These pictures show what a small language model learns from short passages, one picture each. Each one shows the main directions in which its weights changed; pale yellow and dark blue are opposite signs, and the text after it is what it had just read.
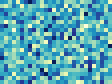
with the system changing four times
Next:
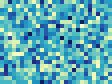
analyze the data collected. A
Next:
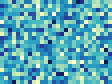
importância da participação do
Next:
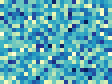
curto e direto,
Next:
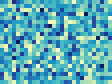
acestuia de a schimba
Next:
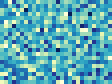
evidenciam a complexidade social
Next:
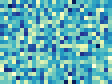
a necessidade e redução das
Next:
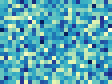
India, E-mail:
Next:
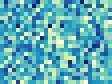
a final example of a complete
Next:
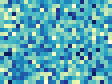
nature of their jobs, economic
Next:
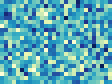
your request was sent to
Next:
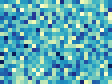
and evaluations of its population.
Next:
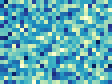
13: Table of competitors
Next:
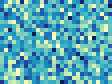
in the room above the
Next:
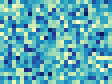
retention or early loss of the
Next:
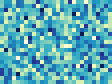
or described by the religious
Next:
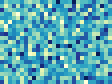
Bugungi kunda
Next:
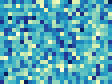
of carcinogenic
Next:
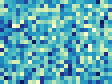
bet 4. O‘zR
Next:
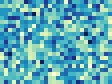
dielectric function of the
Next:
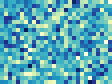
and participate in intercultural
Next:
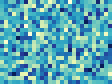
allowed to evaporate
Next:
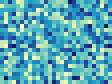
een uitspraak van
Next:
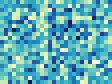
Piloted Vehicle
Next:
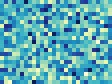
as the number of likes,
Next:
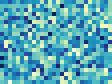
aldeas que también estaban
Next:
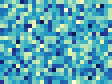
buy food, while fewer considered
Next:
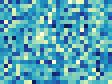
WS-ARC provides full
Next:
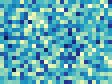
faced by PMO. When
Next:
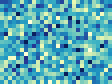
education significantly improved nursing
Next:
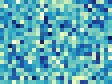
suspectes observées sur la
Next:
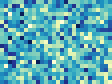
є основою для ефективного
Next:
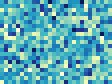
sistemi pobude za
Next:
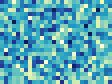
Bu tahdidlar
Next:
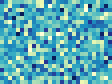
key conceptual tools for studying
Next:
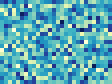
or endothermic peak
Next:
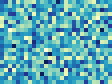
S3A); these cells showed
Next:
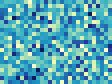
Ilm-fan yoki
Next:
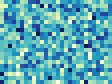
was not registered. 24b
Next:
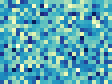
idoralarining aholiga
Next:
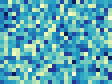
Level of acceptance towards
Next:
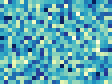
originou-se dos mais
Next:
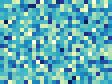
starting reference for a DC
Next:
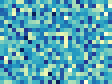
and cardiovascular disease. The
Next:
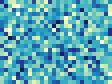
лідерство постає
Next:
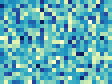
psicoterapia de
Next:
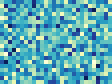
a smart antenna
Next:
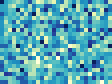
diamond films have a
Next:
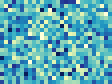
la estructura fina de
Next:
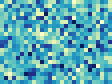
women in science diplomacy should be
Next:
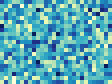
trade relationship with Portugal,
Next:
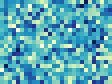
como modalidad la selección
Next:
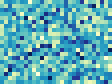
science research community as it relates
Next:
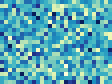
2025, particularly in low- and
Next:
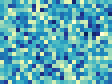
modernos - como tive
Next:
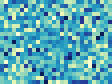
credited him as the father
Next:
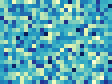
4 ATP molecules
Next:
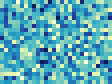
in distant future - Yes
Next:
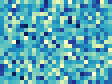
hosil bo'lish
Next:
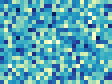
energy, energy efficiency and advanced and
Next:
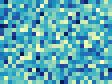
separations as small as 10 times
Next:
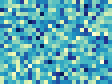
à saúde; promoção da
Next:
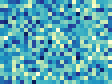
necessárias para o controle
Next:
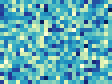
once (YOLO).
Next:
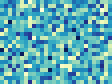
on Offshore Mechanics
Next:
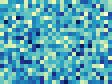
loyalty and satisfaction and
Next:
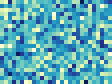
diseases. Meat of
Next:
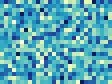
the arborescence
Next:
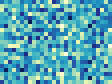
to rehabilitation services.
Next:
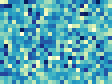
résultats autour de
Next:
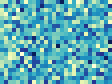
of the test cases has been selected
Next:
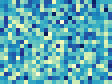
del volumen dependiendo
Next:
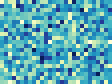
directory. For instance
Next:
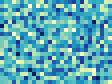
the cross-sectional studies
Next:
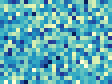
bo'lamiz masalan,
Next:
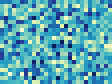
employee motivation, which means
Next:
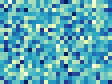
органи місцевої
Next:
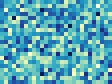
knowledge for children – future generations
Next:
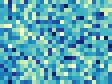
The aim of the challenge was to
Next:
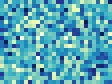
of the diabetes mellitus
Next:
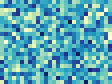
and its relationship with abortions
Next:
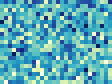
que a luz se torna
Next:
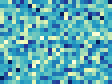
53 shoulders treated for long
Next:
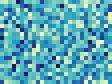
between i and j Interaction
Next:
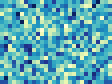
If the motion of a
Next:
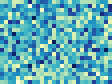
and Lead (Pb)
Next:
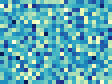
the final manuscript.
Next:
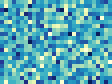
egallashga qaratilgan
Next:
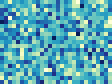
трубы. При
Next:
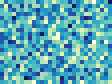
анализ материнского
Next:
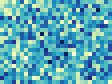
of viscosity, η
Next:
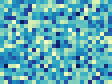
to more demanding issues like energy
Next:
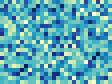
tovuqlarni parvarish
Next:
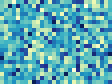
insurance will be greatly
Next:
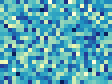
aos filhos a importância
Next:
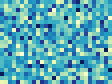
was selected from a representative
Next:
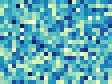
verifies the authenticator
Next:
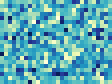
Forming Youth's World
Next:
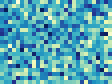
Passive Resonant
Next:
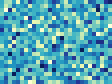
coordinate system such that the
